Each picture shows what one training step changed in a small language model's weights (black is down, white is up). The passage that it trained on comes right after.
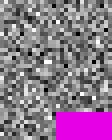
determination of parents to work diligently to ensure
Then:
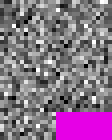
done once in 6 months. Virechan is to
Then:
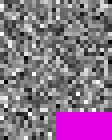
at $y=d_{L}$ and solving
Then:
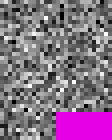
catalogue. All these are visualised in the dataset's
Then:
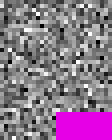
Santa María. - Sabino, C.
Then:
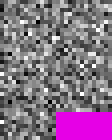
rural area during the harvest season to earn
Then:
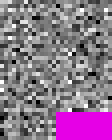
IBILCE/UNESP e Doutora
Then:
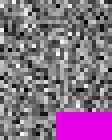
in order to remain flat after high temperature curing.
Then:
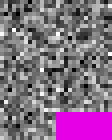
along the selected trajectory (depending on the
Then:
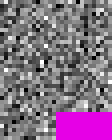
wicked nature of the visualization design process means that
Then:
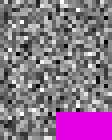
*Technology readiness level – Guidance principles
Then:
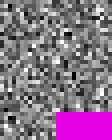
locations of the Ramsauer resonances (on
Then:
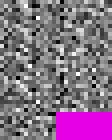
- 27 years) with almost 42.08% and
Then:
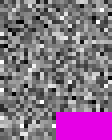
beam due to application of a uniform force. \ For this
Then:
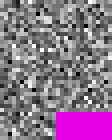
Farg'ona vodiysining sharqiy
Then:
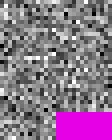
ma'lum bo'ldi. Chunki
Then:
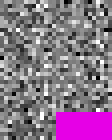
canine lymphosarcoma
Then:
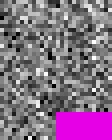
assumptions are inaccurate near the tip of
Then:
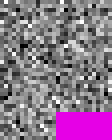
(Economic, social, political and legal environment)
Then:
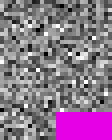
detail of the nursing interventions performed. This suggests
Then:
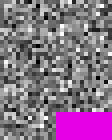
as classificações para esses crimes vão
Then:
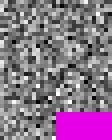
remain rather limited. In all other cases of a single
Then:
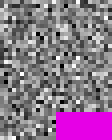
aborígenes Ilhas Comoros 4
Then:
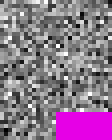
of Olbia87 - Игорь
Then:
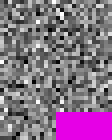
\ee where $E(m)$ is the
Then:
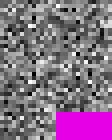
\begin{document} \title{Charge
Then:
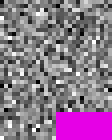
1900. Select Narratives of Holy
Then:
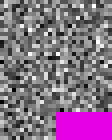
expression \cite{vri87} with
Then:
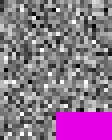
descarga del río Apure sobre las
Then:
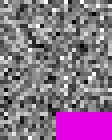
lagged significantly behind. Empire,
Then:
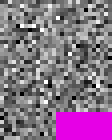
duality among the forces; we cannot touch
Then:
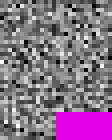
of the crust, and $k_m$ is
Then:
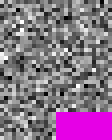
para leituras em quadrinhos,
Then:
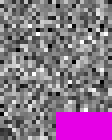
workflow (Fig. 2) with two core components:
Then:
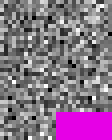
premise that users who give similar scores to a
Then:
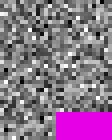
ko‘plab hududlarida uchraydi.
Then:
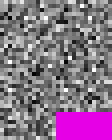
the WHO's Patient Safety
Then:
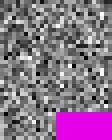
the base, can always be smoothly deformed
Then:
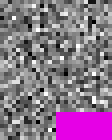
Box test U Box test is used to measure the
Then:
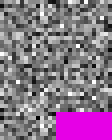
aims to systematize the information related to the
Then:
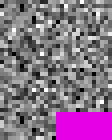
graph using a logarithmic frequency scale with
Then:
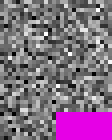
places in which the PDL fibers were
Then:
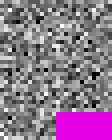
significavam risco de imediato, no
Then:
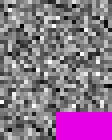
the operator has to do: navigate through the
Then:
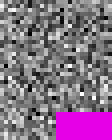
[NeIII]/[NeII] ratio compared to
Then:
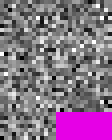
extend and amplify upon this type of intuitive
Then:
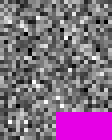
also their numerical continuation will benefit from the
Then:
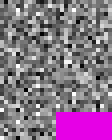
analysis I : **I**nvestigation R :
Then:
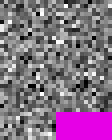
energy we find \begin{equation}\label{E}
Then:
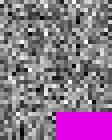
ústine, Hasıldan qamqa
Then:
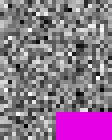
o'quv-uslubiy ta'minotini
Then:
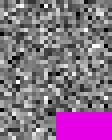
origin, which are well estimated. Perhaps the
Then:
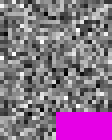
watermarking is used for providing the double security of
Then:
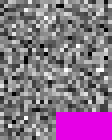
and novel steady states such as pulsating or
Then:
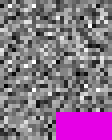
bagian dari proses pendidikan secara
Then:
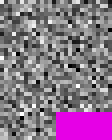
part of innovation for environmental justice because it enables
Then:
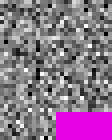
uchun ham yangi imkoniyatlarni ochadi.
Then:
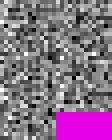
(IFL) algorithm has reduced the real power loss
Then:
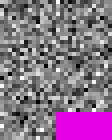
of a larger estimation error. Model selection consists of
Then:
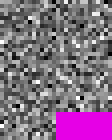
were higher than those of WUE in all
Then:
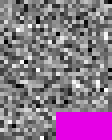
is essential to compare the outcomes produced by each technique. These
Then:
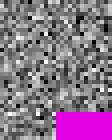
(ўрнини қоплаш) This is
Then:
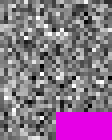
to ordinary thermodynamics has great potential in the
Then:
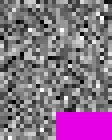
are the General Procedures: For this process,
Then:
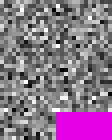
nende farmerite koolitamist,
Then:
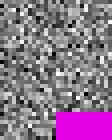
with locked intramedullary nails
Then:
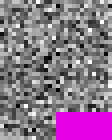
познания в цивилистической науке.
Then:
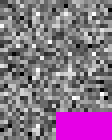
rich in iron, retinol, and
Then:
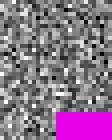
and preventing caries. This study analyzes the
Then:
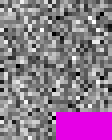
reported in 25% of low-income males in
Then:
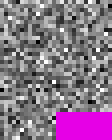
experimenta uma recuperação econômica
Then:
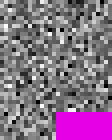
End user can select sensors under consideration and
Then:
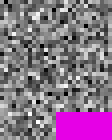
and justice in post-colonial states'
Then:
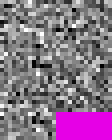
os Refugiados (ACNUR), 40%
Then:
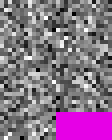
at the authors' institution. In the simulation, the
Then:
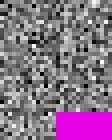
Electrical Double Layer,
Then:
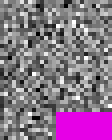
yigirma yil va undan ko'proq
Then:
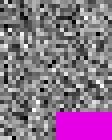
1.4 Mp CCD camera
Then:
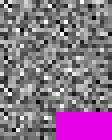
Material examined – 1 ♀,
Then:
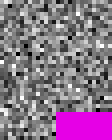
Choi Abstract—The idea of adding
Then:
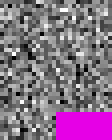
DepEd oversees developing, planning,
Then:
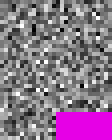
n+1$, satisfy $\alpha_a\cdot
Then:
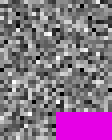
its average values averaged 1.22 ± 0,
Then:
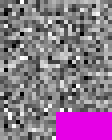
crítica y educativa que busca
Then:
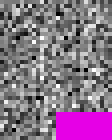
discourse structure does indeed enable answering
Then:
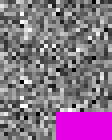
territory of Russia: on the problem of
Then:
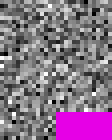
effort while moving the body or executing the
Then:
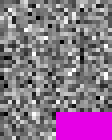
Mejouyo, P. W.,
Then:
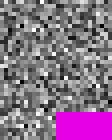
teachers should value the use of both documents.
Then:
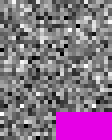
distributed in a system, and studying body size in relation
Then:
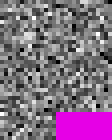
it has the correct sign, i.e. that
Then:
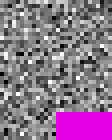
hammasi boshqacha bo'lib chiqdi.
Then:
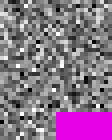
transition is a standard mean field critical transition. The background geometry
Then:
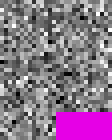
biochemical reactions taking place during treatment process
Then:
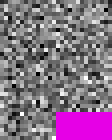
and become indistinguishable. As shown in
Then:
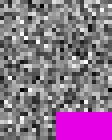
also known to decrease postoperative pain,
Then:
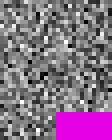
correct single-photon injection and a
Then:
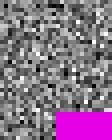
physical time, that is to say the time showed by physical
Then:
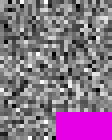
the same site. Approximately one hour prior
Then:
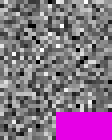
data can therefore be described in terms of a globally
